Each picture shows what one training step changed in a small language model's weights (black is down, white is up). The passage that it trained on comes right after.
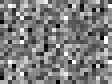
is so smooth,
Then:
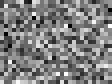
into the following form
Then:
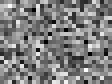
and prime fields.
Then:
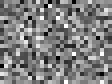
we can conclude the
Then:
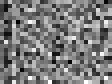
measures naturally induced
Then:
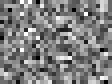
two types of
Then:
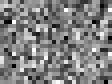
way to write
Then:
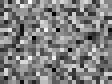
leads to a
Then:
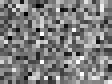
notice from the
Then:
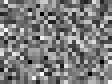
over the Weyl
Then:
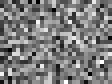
in ${\Bbb
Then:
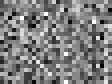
to know if
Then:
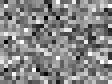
these remarkable properties
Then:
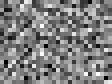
obtain after computation that
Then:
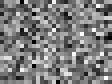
can only have a
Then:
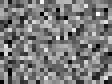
family of all
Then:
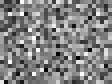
curves $C$
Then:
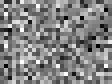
condition number. To
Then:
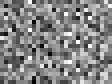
& \ddots
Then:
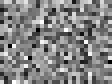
their accuracy in
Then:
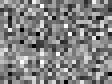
those should be considered
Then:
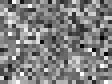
for first-order
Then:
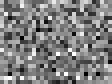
been established about
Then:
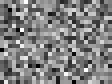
an infinite number of
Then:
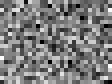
of Problem
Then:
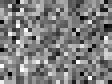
so for $b
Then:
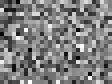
ring $R$.
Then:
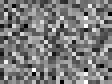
takes the form $$
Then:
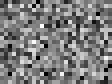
zero). Then for
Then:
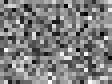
these coins.
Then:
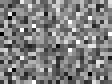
= {\mathbb
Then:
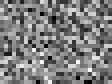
of Morita
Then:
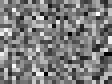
law of the
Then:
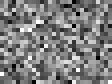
\Psi \equiv
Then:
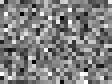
by the rules
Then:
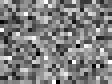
is a natural
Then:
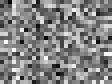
points in power systems
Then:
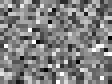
the conditions of the
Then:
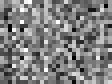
situations that we
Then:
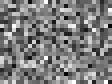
in order to study
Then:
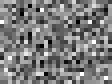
name and could
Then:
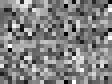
however, that
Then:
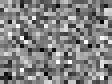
finite. Assume now
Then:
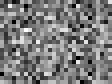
some $\T$
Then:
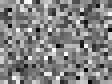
that our approach does
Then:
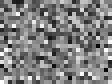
obtained when the
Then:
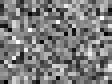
theorem shows in fact
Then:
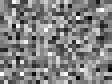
a problem involving
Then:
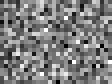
is positive in
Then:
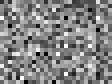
,\eta }\varphi
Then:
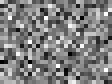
Refs &
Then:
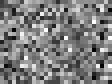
to see that
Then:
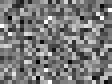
of distributed parameter
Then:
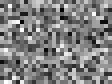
date =
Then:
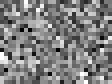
given in the proof
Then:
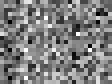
$n$ particular
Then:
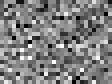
\doteq 2
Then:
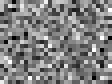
to the class
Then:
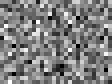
3D Var
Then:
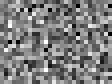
National Science
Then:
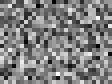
order to linearize
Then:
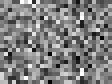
(r \circ
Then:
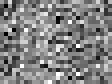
a much smaller
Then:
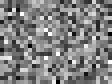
sequence is a sequence
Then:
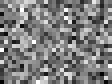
we begin by setting
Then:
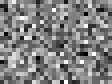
The desired upper bounds
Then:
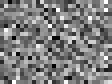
unit vector in the
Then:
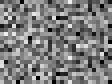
passing through
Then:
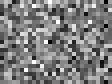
enforces a
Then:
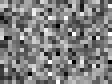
consequence is that the
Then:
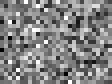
referee for
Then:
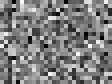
residual to a
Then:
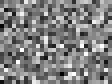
suppose that there exists
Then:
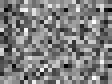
easy to see that
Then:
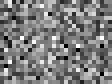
exist a positive constant
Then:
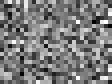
solution of some
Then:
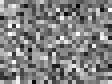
in Sec.
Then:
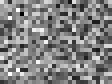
bords de
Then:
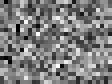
same position class
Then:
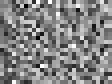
Then there exits
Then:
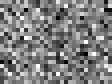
The main components of
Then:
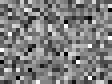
Let $X =
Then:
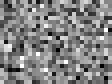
least one of the
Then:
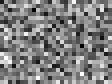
such as the
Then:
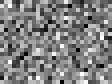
and the limit $$
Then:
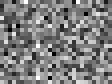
metric the prime closed
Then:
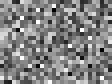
{\rm We consider
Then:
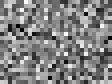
the other hand,
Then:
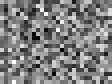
It follows from Lemma
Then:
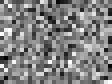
of sets and the
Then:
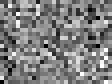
mean for every
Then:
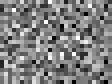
the associated Markov operator
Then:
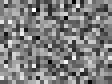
This construction uses the
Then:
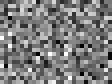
when $(A,
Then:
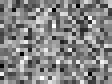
comparing the
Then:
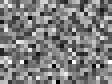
is the quotient
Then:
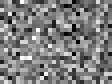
\setminus \mathcal
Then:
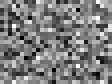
almost complex structure is
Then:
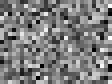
to involve always
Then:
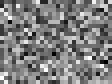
if it exists,
